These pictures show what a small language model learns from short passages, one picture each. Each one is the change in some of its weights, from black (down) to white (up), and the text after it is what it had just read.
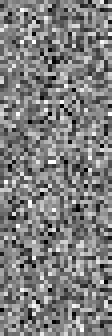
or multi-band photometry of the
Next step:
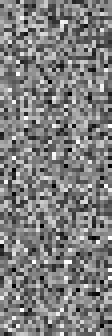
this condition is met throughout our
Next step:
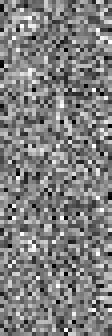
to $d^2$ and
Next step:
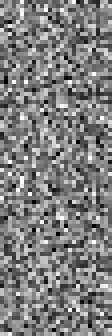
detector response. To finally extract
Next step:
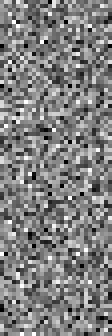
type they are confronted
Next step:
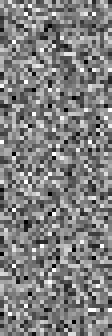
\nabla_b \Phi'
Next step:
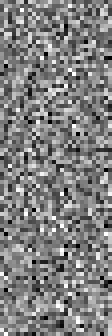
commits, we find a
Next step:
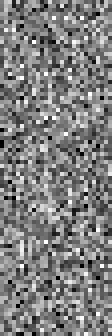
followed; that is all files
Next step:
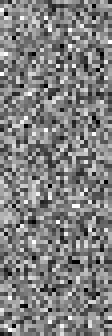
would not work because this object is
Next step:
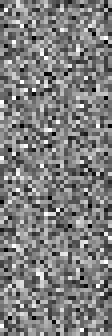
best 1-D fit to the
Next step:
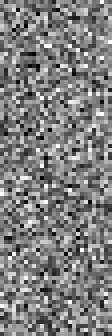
has a lower bound of order
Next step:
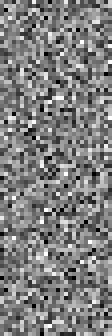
tunnelling current arises
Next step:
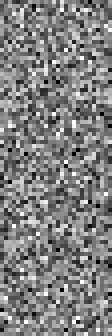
must have $z=1$
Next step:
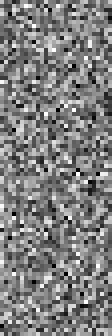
below the kaon mass.
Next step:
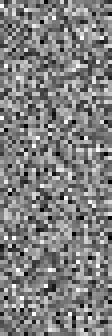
point-gap topology and a nonzero
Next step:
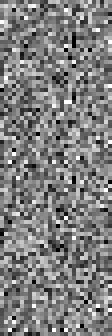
$B_0$ with respect
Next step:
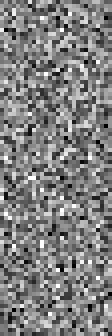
appearing oscillators in the oscillator
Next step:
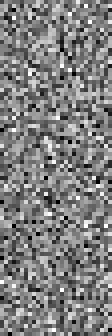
of stock, usage,
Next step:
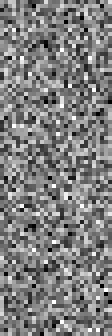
Taiwan under the project
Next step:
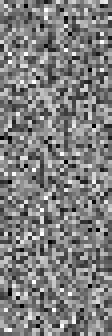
the possibility of non-collinear
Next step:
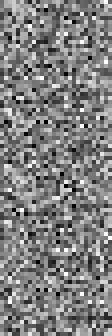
Adopting typical parameters
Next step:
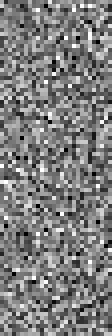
from the Feynman diagram involving the
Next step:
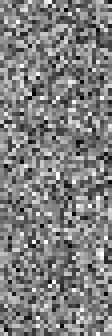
which the zeta function vanishes on
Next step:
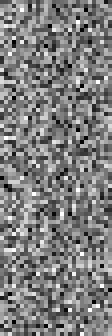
CSCS, with an additional
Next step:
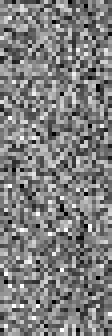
the EB effect. The
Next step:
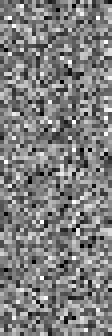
and cMBL phases. In
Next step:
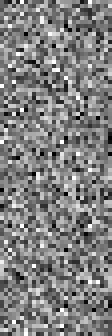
Example} Steven Pav
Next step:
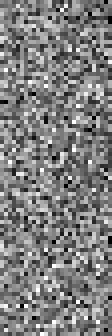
Euclidean WL form an angle
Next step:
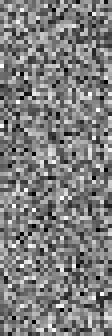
which improves the solar cell
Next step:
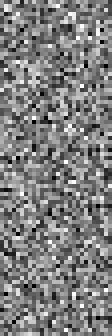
completely different perspective, that is,
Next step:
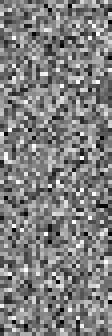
(for seismic measurements);
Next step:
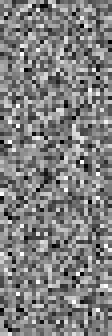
geometries may be different. For
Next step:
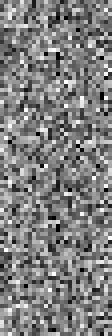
3). The optimized unit cell parameters
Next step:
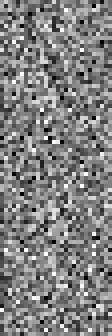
a given Kondo site is
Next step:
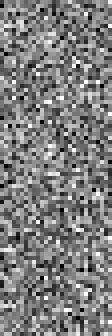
formation, as well as its
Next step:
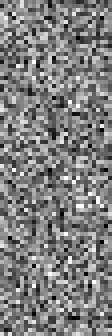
our measurements to simulations and other
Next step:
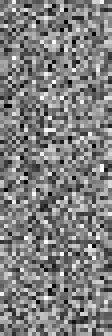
under- or over-determined
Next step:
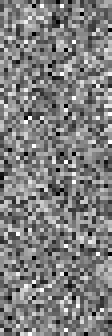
$N_y \times
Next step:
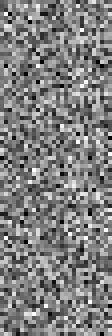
systems, ensuring isolation and
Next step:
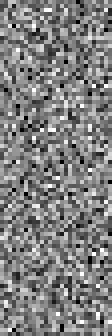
extended time-domain numerical
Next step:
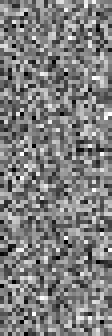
limit was understood and used too
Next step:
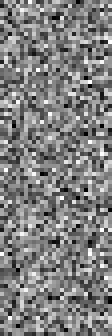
forward simulation. We formulate our
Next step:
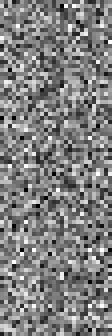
methods rely on simulation and numerical integration
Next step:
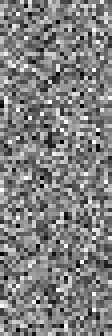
five dimensional geometries has proven
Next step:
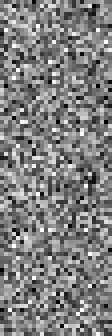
s. The Rh was
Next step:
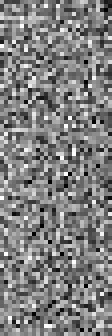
algorithm chose the one that
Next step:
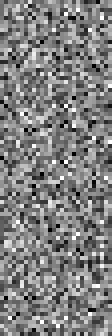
reversal strength, $r =
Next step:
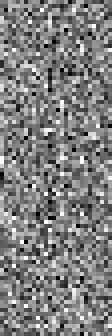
in the 360-degree
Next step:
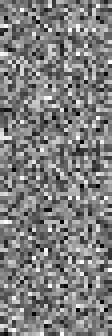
hardware and software, including an
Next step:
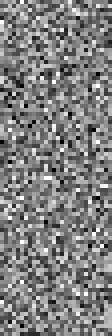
metasurface is invariant in the
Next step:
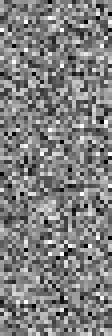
of large-scale shear flows
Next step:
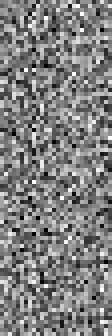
waiting time, it is
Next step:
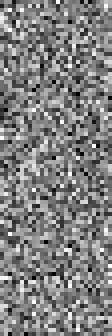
air quality data collected by weather
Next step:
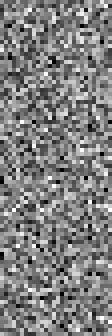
and is indeed phenomenologically adopted in
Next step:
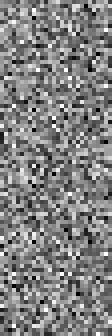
\textit{ad hoc}
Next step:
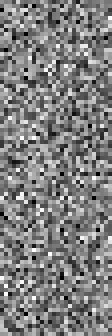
the others) -- more detailed SED
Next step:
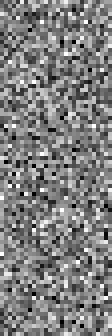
the Two Higgs Doublet
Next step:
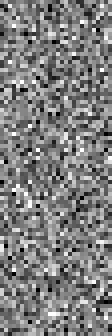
the 21 cm emission line of neutral
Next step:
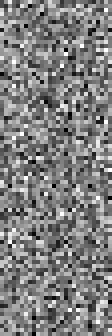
of thickness $\delta \ll
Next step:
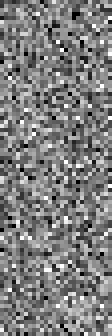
merely the data as total
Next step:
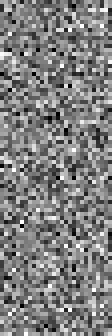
of mobile measurements between different study sites
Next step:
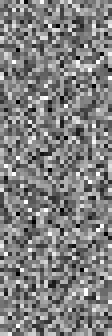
competitive spreading
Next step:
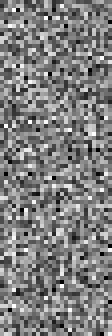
not serve as an alternative description
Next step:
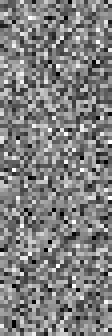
density $\rho$ is not
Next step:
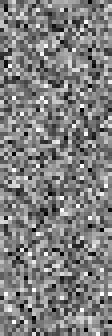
Maoz, D.,
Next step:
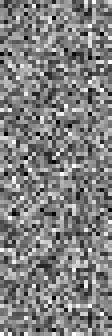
simulation with turbulence transport modeling and
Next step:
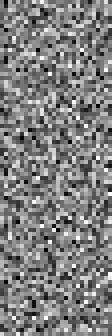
\& Sutherland,
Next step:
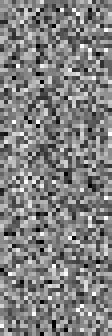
\hspace{1em} &
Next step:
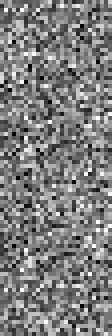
be used in the technological
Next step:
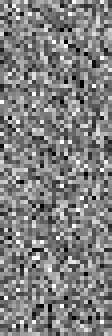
Note that so far, the
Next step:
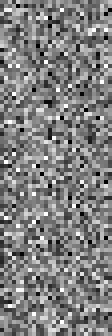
II) and sample C. To
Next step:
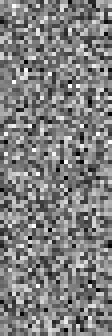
plot of mean-square chain radii
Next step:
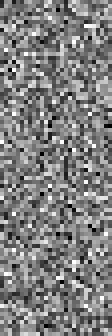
models with asymmetric multi-particle
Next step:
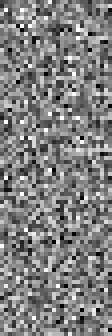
extensions, to be useful in
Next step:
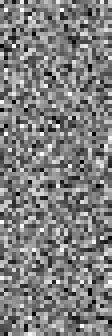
we incorporate in our model the
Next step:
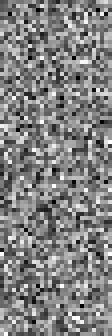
found to be decreasing monotonically
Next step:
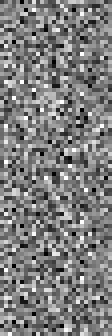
some DIBs'
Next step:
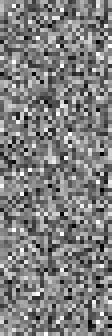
of the magnetic field and of the
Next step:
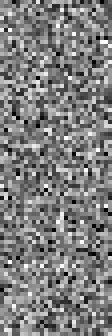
with $K=1$, and
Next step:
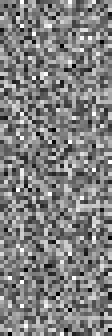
and Software Systems an
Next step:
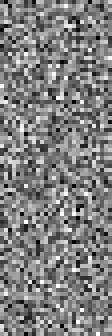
numerically evaluated the differential cross--section
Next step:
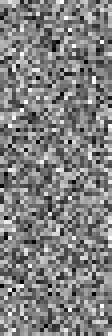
field of population genetics,
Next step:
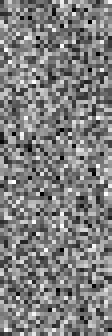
the probability of having five objects with
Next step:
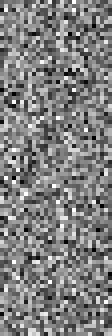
recommend us how to extend
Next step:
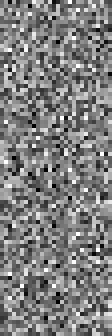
equations (2). These equations,
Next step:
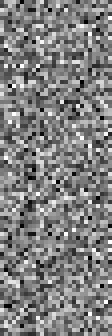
behave differently. The
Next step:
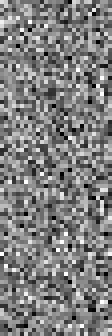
reduced free energy per site $\beta
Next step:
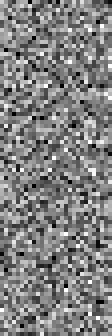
It may be possible to accept
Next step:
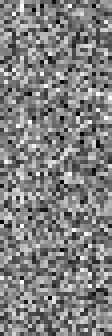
bins. Our simulations do not
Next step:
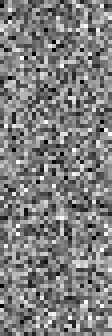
To keep our sample as large as
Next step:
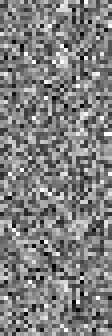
Chinese University of Hong
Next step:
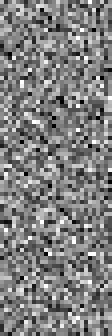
modern theoretical physics, they also
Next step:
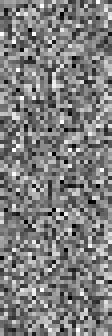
in r.h.-side of
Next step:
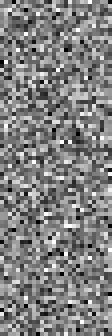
to south-east
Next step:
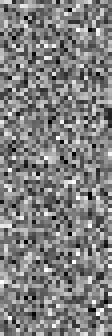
between components of the time delay state
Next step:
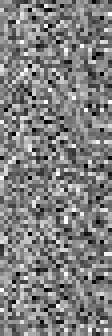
\tau \right\},
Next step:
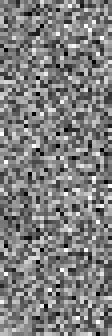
with good angular momentum and particle numbers
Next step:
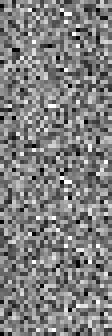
color test" mentioned before, one
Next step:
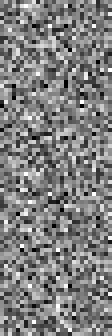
des Merisiers,
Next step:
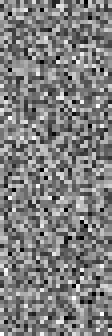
the Stokes sectors. We defined
